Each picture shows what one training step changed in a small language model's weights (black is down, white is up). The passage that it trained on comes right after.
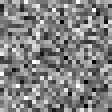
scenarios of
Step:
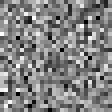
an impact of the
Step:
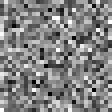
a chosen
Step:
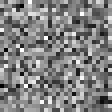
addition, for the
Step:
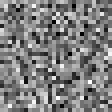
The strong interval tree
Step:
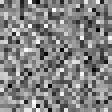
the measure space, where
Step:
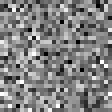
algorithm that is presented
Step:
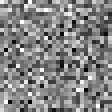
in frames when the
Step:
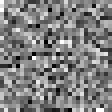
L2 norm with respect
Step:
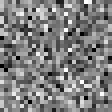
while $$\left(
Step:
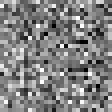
production mechanisms
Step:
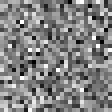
density and intensity
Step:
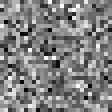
random walk on
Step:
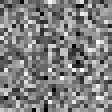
- Congreso
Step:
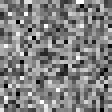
research and innovation
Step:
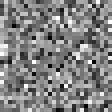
chosen here are
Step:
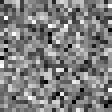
ishlar amalga
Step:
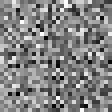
a larger number of
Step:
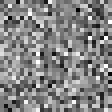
and acquire
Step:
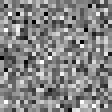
emitter. A
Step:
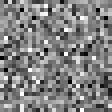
un índice
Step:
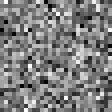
data. Another
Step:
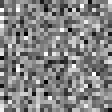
das “classes
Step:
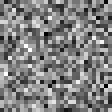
in log-log
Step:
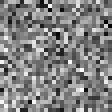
of $K$ in
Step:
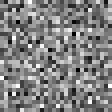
direct evidence for
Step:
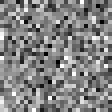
present a setup
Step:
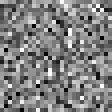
No contexto que
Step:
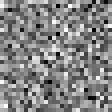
increased star
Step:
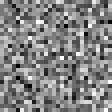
in the right panel
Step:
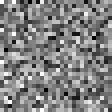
independent subproblems
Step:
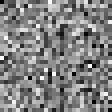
and twists.
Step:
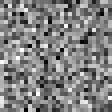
follow symmetric beta
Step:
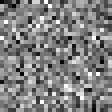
parts, given its
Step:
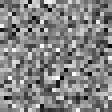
hand, analyzed
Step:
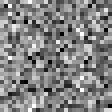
matter density parameter,
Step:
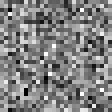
CHEP at
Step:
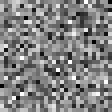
the easy axis
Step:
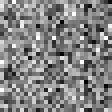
is strictly increasing
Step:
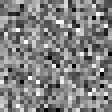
combinations of
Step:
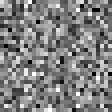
and\ \bibinfo
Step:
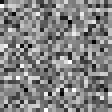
the determination of the
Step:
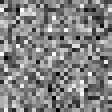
located at 0 and
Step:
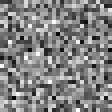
proved by G.
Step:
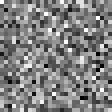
yields a long exact sequence
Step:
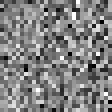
and fractal
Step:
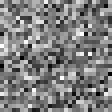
of the cosmological
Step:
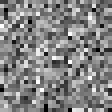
I just do not
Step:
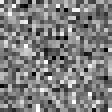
del género
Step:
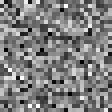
masking and
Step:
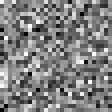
of our current universe
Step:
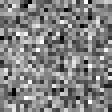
withdrawn or
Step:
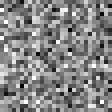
over Earth's
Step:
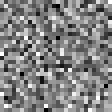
va tinch
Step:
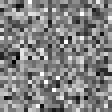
hand, for each
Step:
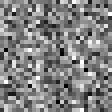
most 3) was well
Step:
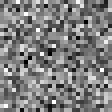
branches of
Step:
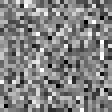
we are only interested
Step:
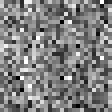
provided only for
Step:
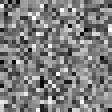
en chef:
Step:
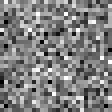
$$ From this we
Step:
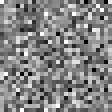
the analytic solutions
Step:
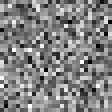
minimization (see
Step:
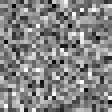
applied to select
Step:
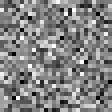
on each interior
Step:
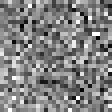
based on moisture
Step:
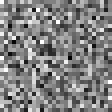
effective asymptotic boundary
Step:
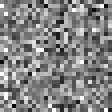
of $C$). The
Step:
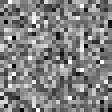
$g$ on
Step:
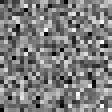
\log \rho +
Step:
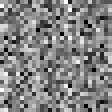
the case when the target
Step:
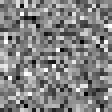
to give that result a
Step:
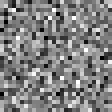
dos alunos
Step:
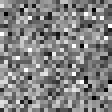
the set of parallel
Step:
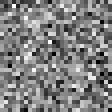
rare events are
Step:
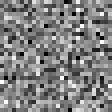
empirical study
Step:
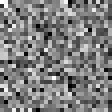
propagator. We
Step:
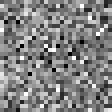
expressed in some
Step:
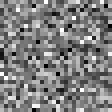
в умовах
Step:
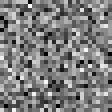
“Layli and
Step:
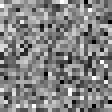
the point is assumed
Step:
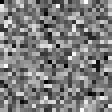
ижоди ҳар
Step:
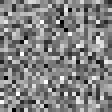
takes $m =
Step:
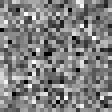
function of $r$
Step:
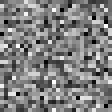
the tube is
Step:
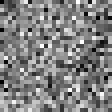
space. Further,
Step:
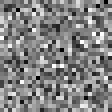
material interface between \\
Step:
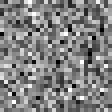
$\mu$ for which
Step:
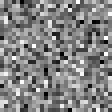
humans has
